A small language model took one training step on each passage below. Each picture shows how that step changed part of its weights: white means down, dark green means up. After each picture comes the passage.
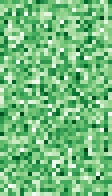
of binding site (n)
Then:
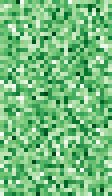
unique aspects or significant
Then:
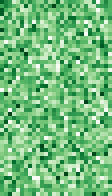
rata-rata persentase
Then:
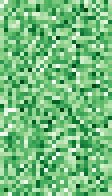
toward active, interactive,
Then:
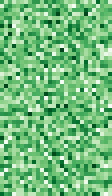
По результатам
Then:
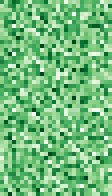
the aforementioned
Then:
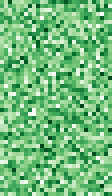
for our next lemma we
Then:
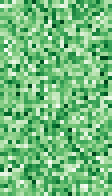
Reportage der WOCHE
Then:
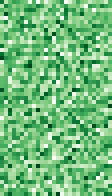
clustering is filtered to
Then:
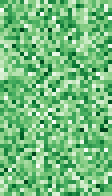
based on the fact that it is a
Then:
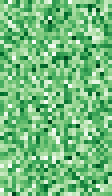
uncertainties that seems to
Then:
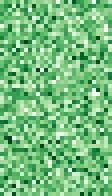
De éstos, la variación
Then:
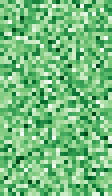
a budget allocation,
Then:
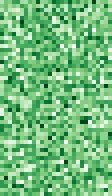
nerve at or prior to its
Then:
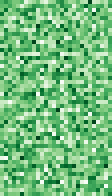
with the same letter grouping were
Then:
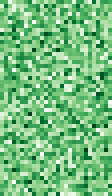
contents of this publication and/or
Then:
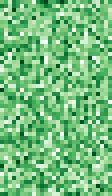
tamoyillarni o‘z
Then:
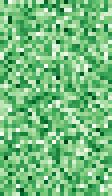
solution. After online
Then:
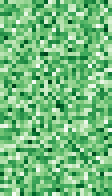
– if aerobic and
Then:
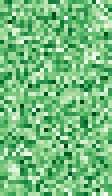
me up, please don't
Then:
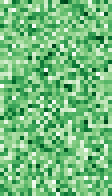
part of the network. The next
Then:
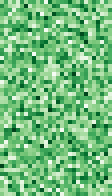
Next, we develop an
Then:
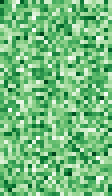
also access international grants, as
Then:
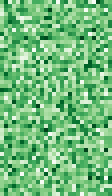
in the midst of a
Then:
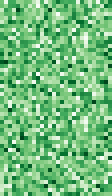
it is possible to see that a
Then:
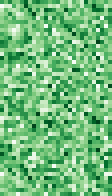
S.E.O. wordt
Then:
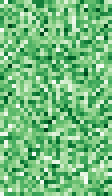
to the baseline RNN.
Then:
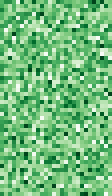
1 wird deutlich,
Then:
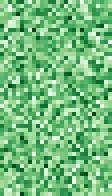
que por sua vez,
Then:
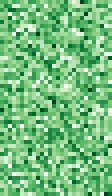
имени Абу Али
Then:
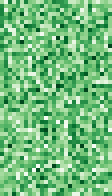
loturi LE/LC
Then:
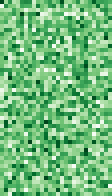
and influence on current trends
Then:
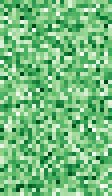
improve family bonding.
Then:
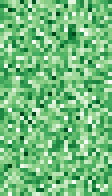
зав. кафедры
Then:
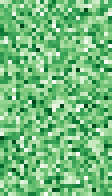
season, but a higher
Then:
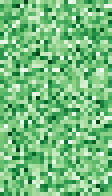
yozish, sozlash,
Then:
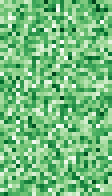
tall quadrangular
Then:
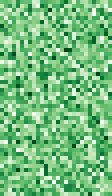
va mexanizmlarini
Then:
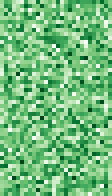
(5) banks was considered
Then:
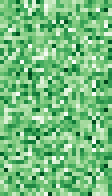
yordamida sportchilarning
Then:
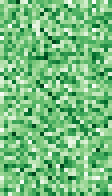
work that we have used is unique
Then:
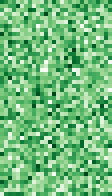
Guillarme D.**
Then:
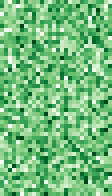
units to resource centers.
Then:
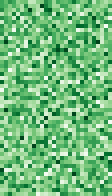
is more adapted to the
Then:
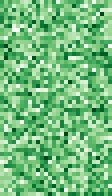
at local optima. -
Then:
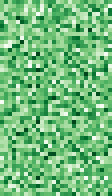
the West Jakarta
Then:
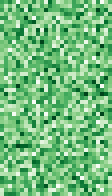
pathologists [1].
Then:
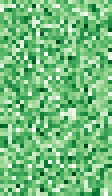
плазмы из
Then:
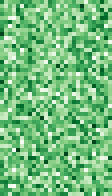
Universität Luzern im
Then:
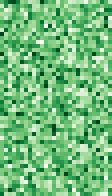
bugungi kunda bir
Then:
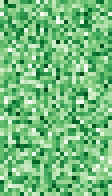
university [1]. A large
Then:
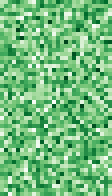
extensions that do not conform
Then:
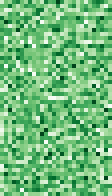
which is in the throttle
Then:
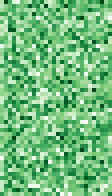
small percentage of
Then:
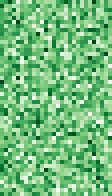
sociedad efímera.
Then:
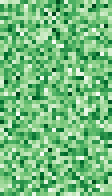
aks holda tuxum
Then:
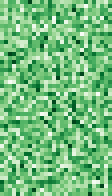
Automation (RPA)
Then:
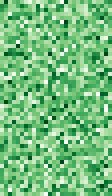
spectra is shown in
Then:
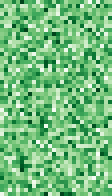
resistance. This paper is
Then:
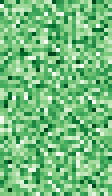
why we could not find
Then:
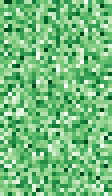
é composto por 10 itens que
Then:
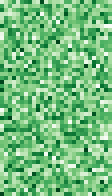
Plateau and even in
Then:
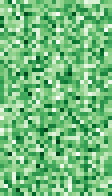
making concrete image.
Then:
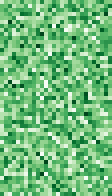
of the Union State,
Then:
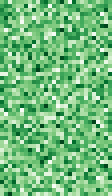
using mineral admixtures
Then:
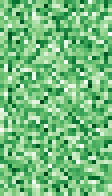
het nemen van de
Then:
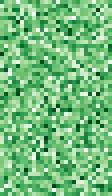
The lower specificity can be
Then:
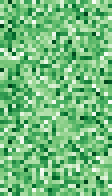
três estados e do
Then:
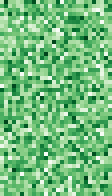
horizons of the organic
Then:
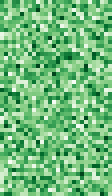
and S. Sarkar[14].
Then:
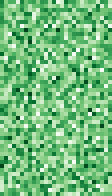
günü vaazda yine
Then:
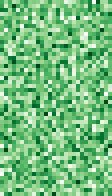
realizó una aplicación web
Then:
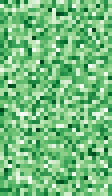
muzeyi fondidagi
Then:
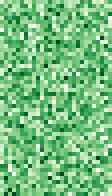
them, she has not wanted
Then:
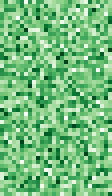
відомого в той час
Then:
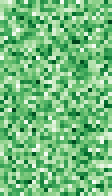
de methode laat ik
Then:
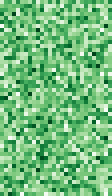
constitutes 10.82%
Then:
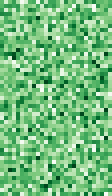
emas, barcha zid
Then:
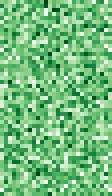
visible manifestations of
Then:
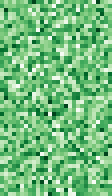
combined use of improved variety
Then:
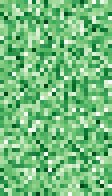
regimens that combined these
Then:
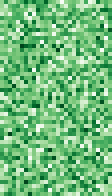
compound with a betaine
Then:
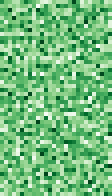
Козловой. —
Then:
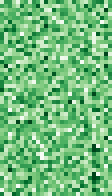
était défini comme les
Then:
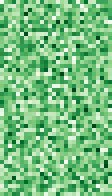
sodium acetate was
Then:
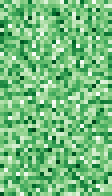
D, Köster J,
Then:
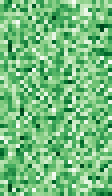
de estos casos, autores
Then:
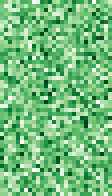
to urban governance and
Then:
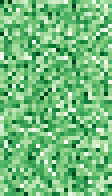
of traditional medicine in
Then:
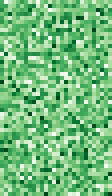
stage value as diagnosis
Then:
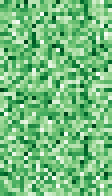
que atendesse aos
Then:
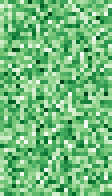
different types of education at the
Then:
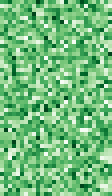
JAHP managed the
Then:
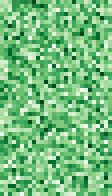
using deep convolutional
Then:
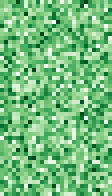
I. R. Factors Of
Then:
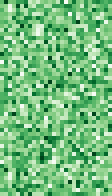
jihatlariga ko'proq
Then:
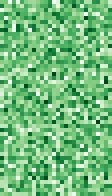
into the sort of liberal
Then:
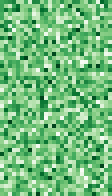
instrumental analysis. The total
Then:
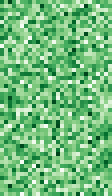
UPI¹ Grado de
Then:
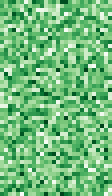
for generating the inclined teeth
